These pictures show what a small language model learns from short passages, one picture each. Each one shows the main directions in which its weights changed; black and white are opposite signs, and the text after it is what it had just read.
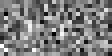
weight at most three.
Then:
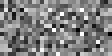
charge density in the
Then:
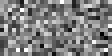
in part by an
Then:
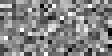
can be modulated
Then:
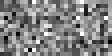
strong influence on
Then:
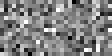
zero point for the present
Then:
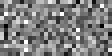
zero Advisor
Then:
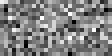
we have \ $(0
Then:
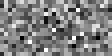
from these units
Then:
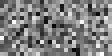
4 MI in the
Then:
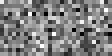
Pellian equations are
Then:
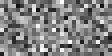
is the number of
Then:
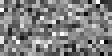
its Lebesgue
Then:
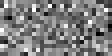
node $v$ is
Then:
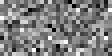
poles and determine a
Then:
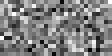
of the initial values
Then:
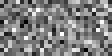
are obtained by modeling
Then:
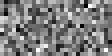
sampling elements.}
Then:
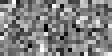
0.01 times the
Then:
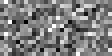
and Duncan,
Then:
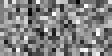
is also possible that it
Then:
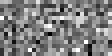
zero-range model can
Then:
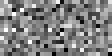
of Dirac
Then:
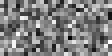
the ball with radius
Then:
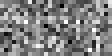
specification of the
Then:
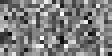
singularity of one of
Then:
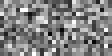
a teaching
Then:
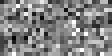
we have \[
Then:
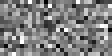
relativistic electron
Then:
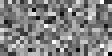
assess whether this
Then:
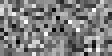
of the existence and
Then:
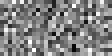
Meena V.
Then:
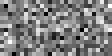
supersymmetry algebras
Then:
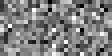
facts seems
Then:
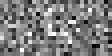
dispersion of surface
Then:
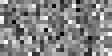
v_i\) and
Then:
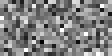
in tapping mode.
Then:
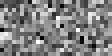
solution of partial differential
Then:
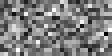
of the approach. In
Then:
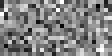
closed, bounded, convex
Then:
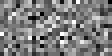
The improvement is
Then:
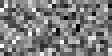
Let $M$ be
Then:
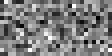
issues were
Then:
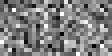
equation} of the stochastic
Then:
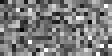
that these are not just
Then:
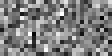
the Standard
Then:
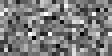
curve. It is easy
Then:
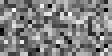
matrix $X$ from
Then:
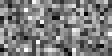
fixed points.) The
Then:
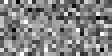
have been obtained in
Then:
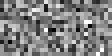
a realistic limit for
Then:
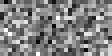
and CPU times
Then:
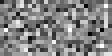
in a concurrent mode
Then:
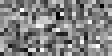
where the definition of
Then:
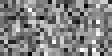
category that it will only
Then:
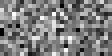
with $r$
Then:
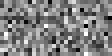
specify four coordinate
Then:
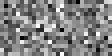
a given time,
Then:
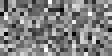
shifter based on
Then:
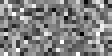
of spin carried
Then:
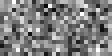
approach to address the
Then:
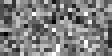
throughout this study.
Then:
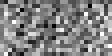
and 2, element numbers
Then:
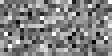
this section we apply the
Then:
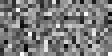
that can allow one to
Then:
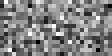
not real outside the
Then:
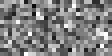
the smallest
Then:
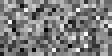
and applied to various
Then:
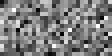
In matrix form: $$
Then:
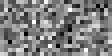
radial order modes
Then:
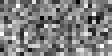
In both systems, the
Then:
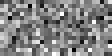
Similarly, one can
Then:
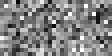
Letter the considered
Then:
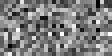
$ smooth enough, we
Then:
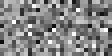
extrapolation to the
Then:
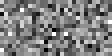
its global sections, hence
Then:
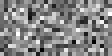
depending if the
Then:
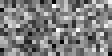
$\lambda$ be a
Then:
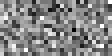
thus their spectra are
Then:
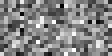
time, the concept
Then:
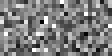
Town Harry
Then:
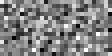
the irrationality measure
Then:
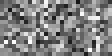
application of the
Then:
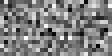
classical Hamiltonian theory.
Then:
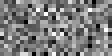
appears to be
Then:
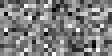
of the potential, while
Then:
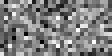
quantum efficiency in order
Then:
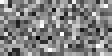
concern, we
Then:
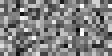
the inner automorphism
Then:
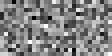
the unique Green function
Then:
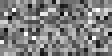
We are interested
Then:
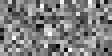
higher peak gain and,
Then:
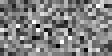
a $\theta$ transition
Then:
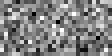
when there are indications
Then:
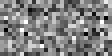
already computed in a
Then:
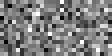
spin noise, and hence
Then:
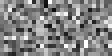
using unit diagonal
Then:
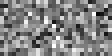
linearised shear
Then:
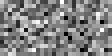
in terms of formula.
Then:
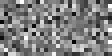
be negated.
